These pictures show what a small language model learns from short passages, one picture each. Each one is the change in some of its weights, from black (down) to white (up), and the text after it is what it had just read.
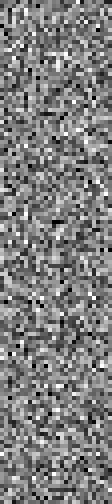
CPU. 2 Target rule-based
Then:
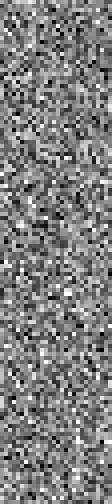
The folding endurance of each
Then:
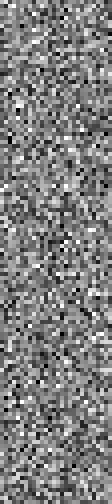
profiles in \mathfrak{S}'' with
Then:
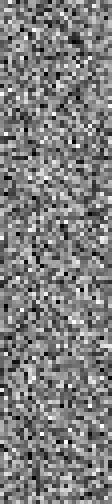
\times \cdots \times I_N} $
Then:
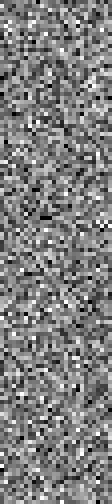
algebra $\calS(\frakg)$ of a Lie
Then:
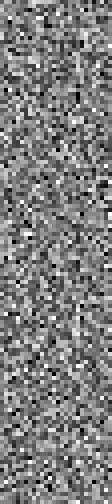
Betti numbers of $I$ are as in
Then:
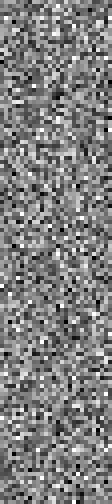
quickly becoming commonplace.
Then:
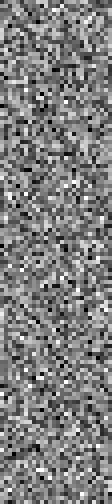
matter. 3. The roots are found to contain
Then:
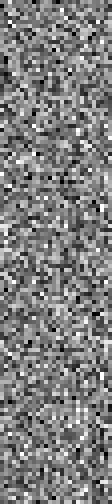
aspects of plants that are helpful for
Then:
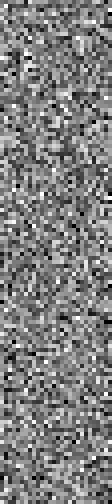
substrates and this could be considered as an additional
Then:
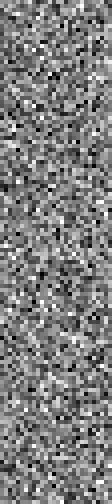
Static Alphabets 455
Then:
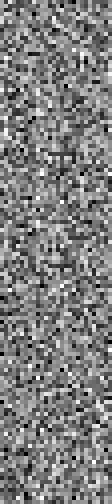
the same loop. Of course when
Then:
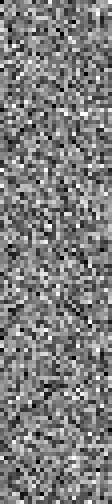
Source: Field Survey,
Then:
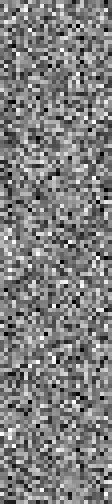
beams is an important phenomenon that
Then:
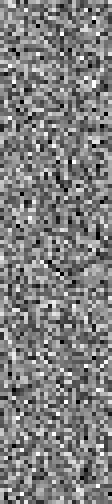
right hand side of (5.7) we obtain
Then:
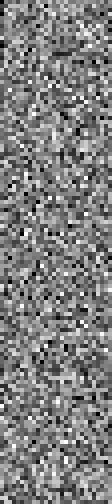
for all $1\le i\le K$,
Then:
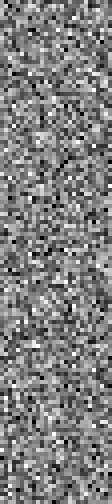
\bel{P sharp mu xi
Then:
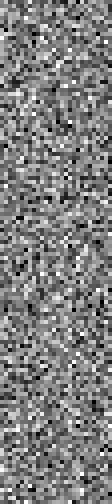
spectral properties of $\Lambda(t)$ and the
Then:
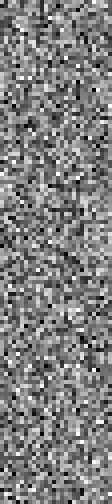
order estimates of the displacement of eigenvalues
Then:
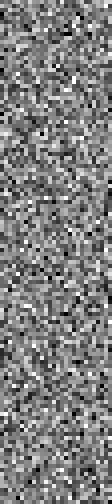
on estrus activity in Merino
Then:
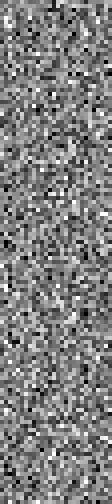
{\it Comm. Alg.},
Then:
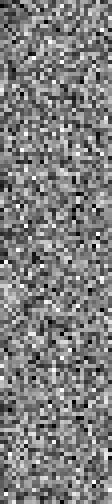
from 496 cumbersome ones in original solution
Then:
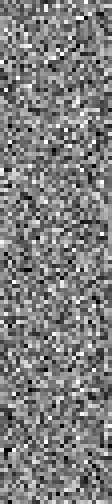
with more tea. 25B That made
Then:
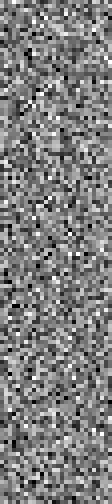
if for all $V \in W$ and
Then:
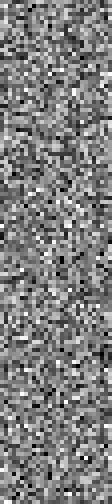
the coefficients needed in the linear combinations, more
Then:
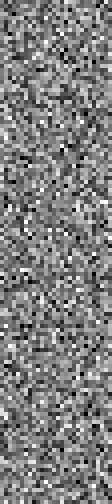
wins to maintain adaptability. -
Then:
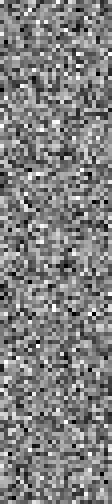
critical separation between the plates below which a
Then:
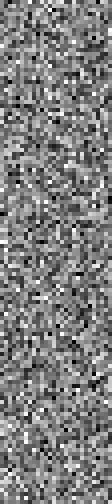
R\big). \end{gather}
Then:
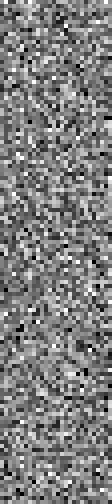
deflected at the fiber/matrix
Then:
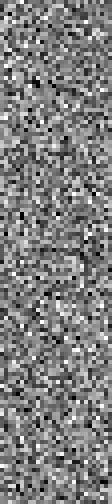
of cracks and hotspots.
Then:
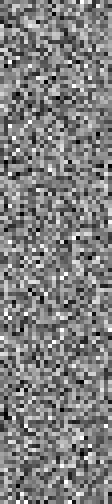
comparing the reduced system to a larger system prior to
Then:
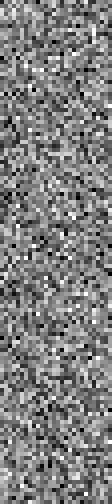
load flexibility and storage capacity
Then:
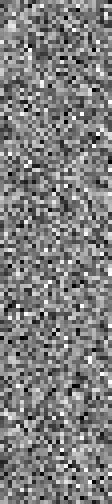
at that level in most regions, creating the
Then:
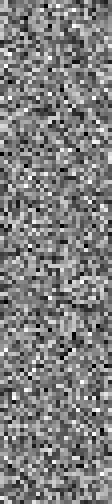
elements. In the diagonal case, that is in the
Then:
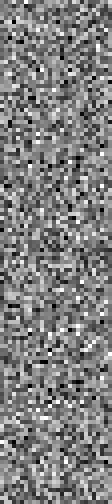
for state stimulation of waste
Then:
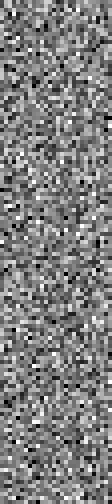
look too similar to ignore.
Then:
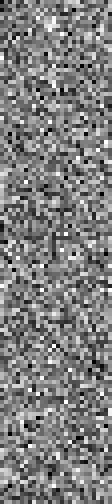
during the germination process of a start
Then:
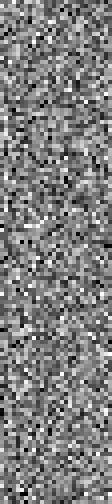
the index $128$ is accounted for by
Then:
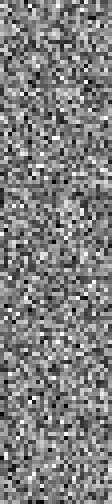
given in the first column. The third
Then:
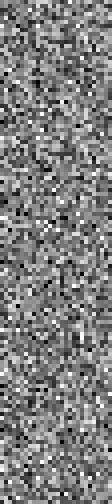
absorbing a large amount of water,
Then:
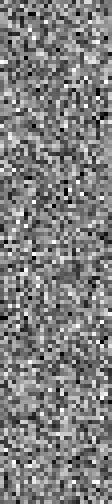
Tool (III): Nurses'
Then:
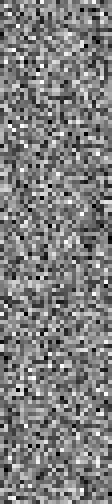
of this study are openly available upon
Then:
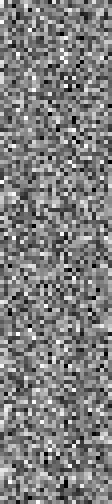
an open auction (auction). The procedure for
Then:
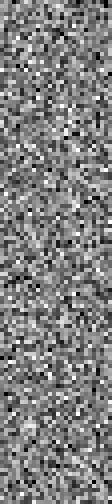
groups.} We call a subgroup $L$ of a
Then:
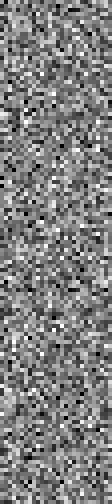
degree. It is natural to ask whether
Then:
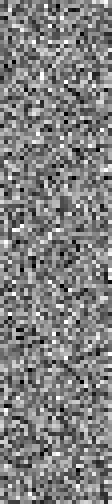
variables. This representation allows to use the techniques of
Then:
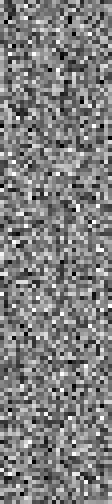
For this end, we take the test function: $$
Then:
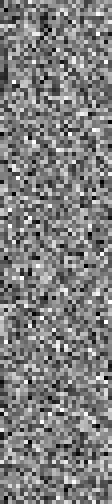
that $u(x)\in\mathbb
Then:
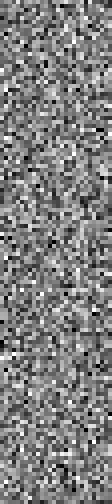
to discern whether or not many fungal
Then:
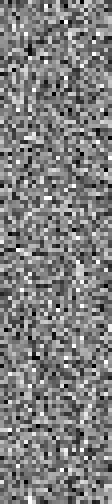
Thus, by (2.6), we get
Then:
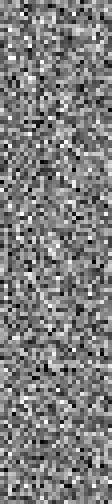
\left\{ \begin{array}{cc}
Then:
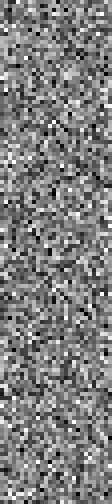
attenuation of silicon
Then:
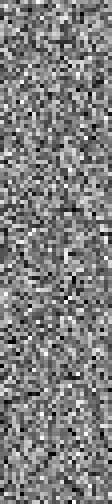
the inclination to something that
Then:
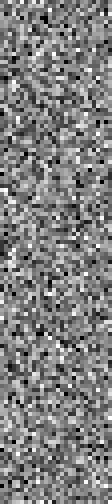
Enterprise Resource Planning
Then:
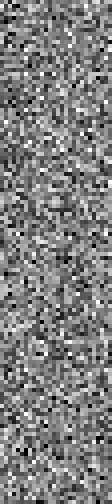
dealing with ambiguities resulting from
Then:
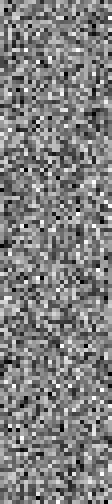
a dissection of the equilateral triangle
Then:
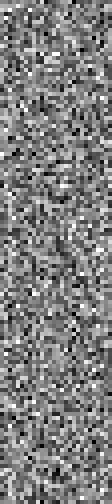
\end{align*} For the last inequality, we
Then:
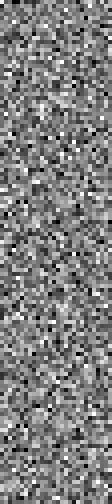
TABLE 11. Representation of
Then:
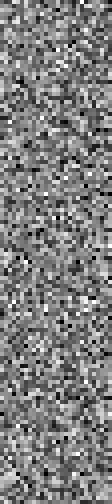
HSS compression ranks, because
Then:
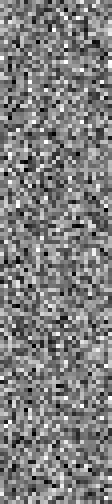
\times \mathbf{R_F})$ is defined
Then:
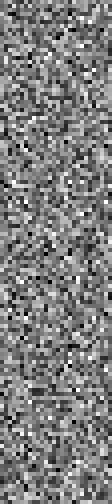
the next production cycle starts at the lower rate
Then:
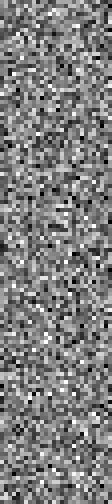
collection were questionnaires, KIs,
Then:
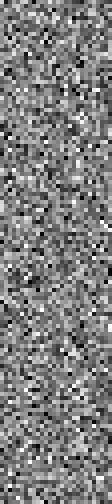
including viscosity, that are not modeled
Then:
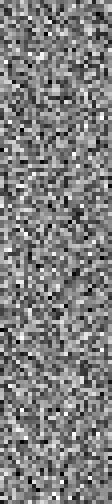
the end of this epidemic of
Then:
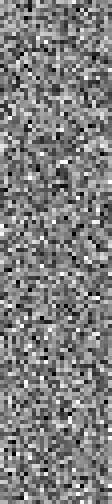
patient-centered [22]. Without
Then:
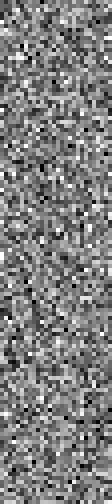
there should be increased encouragement of
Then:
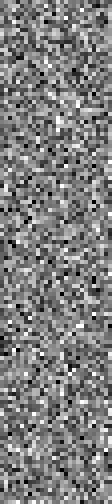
Meanwhile, if the results are interpreted
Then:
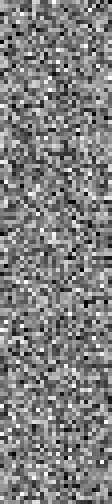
relation sign is the number of used equation in
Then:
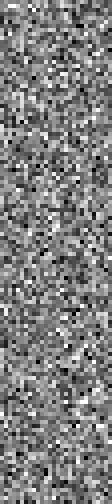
a generic Riemannian metric on a smooth compact
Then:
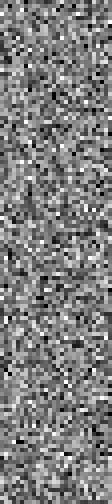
reflect entire hierarchies of
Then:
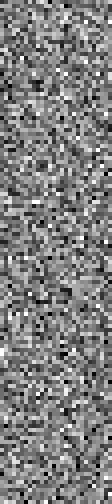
value denotes that the variables have been aptly
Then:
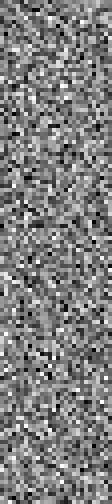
finite subsets of $X$ with inclusion as
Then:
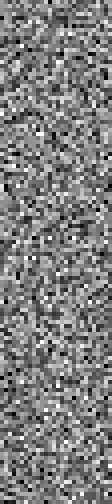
surface reaction is believed to be the
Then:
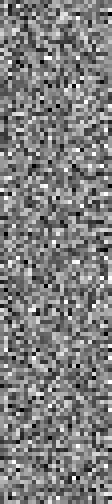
the Mayo Foundation. A
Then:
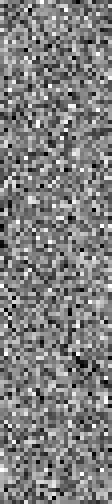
$\dbar$-Neumann problem as a
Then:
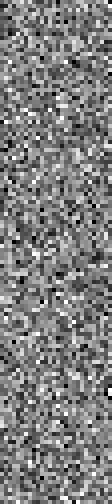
ISVSF shows high robustness
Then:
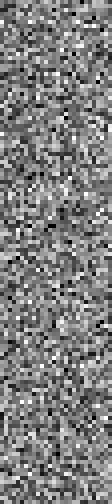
non-trivial examples of such compact manifolds.
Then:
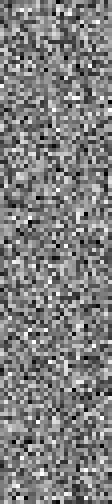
documenting both the general technological infrastructure
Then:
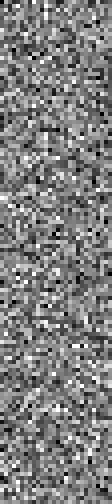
(Zero Vibration Derivative),
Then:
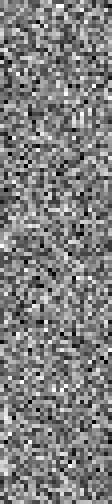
important that the noise is reduced to get the
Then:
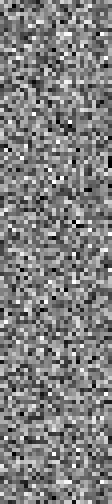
This algorithm should be useful in several inverse spectral
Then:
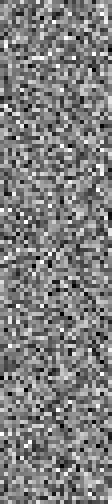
On the other hand, since $G$ embeds
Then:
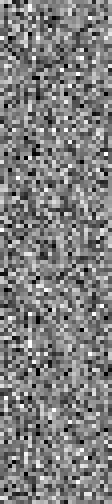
$A_1 \times \cdots \times
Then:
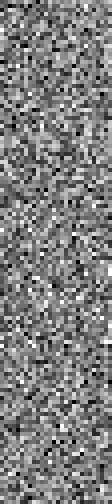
convey meaning); and situation, which relates to
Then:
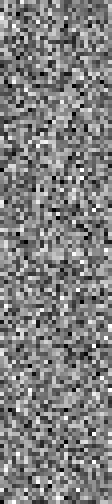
of Stress Interpretation Scale Mean
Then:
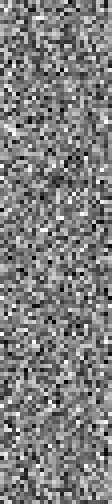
and revitalizing areas is widely used
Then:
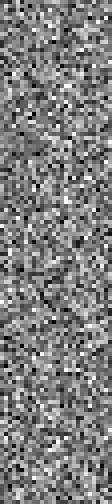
\text{if } \widetilde{n}\equiv
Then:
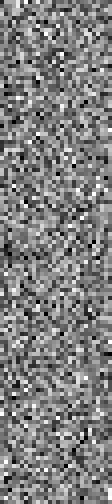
this sequence that mankind learned how to
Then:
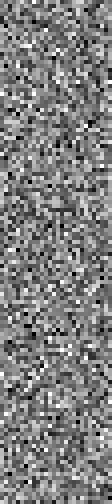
curve [22], alternatively, it can be
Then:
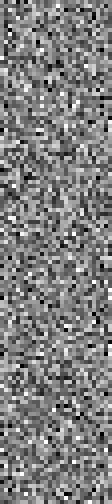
emerged as the socially and economically
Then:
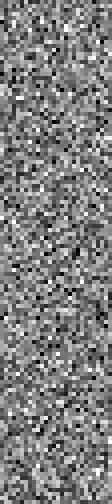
snow-protection plan to prevent the
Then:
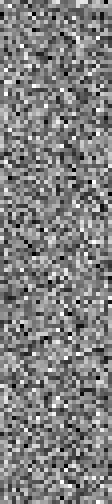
solution. On the other hand we will show, that
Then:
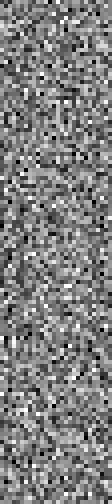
μm laser operation. 2.
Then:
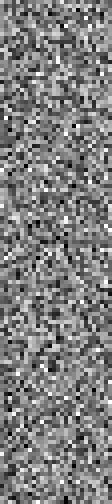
has a subcritical growth and $V$ is
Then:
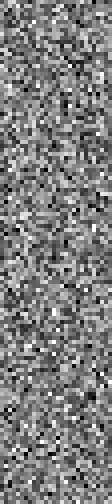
vitamin D levels, along with any associated
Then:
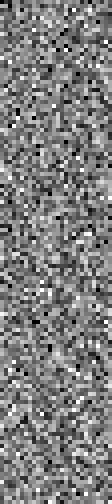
} } \right|\left( {\frac{\pi
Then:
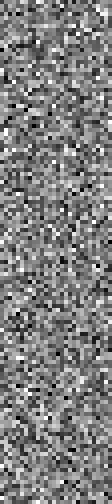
first introduce the works analysed, discuss the
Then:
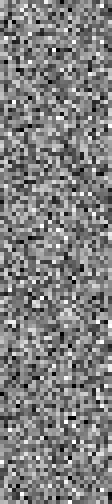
find the formula: \begin{equation}
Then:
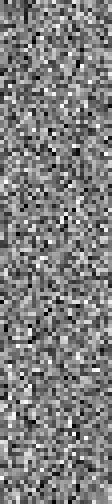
$N$ such that $Q_N(\mathbb
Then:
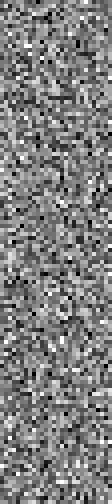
S/N Compound ^a RI
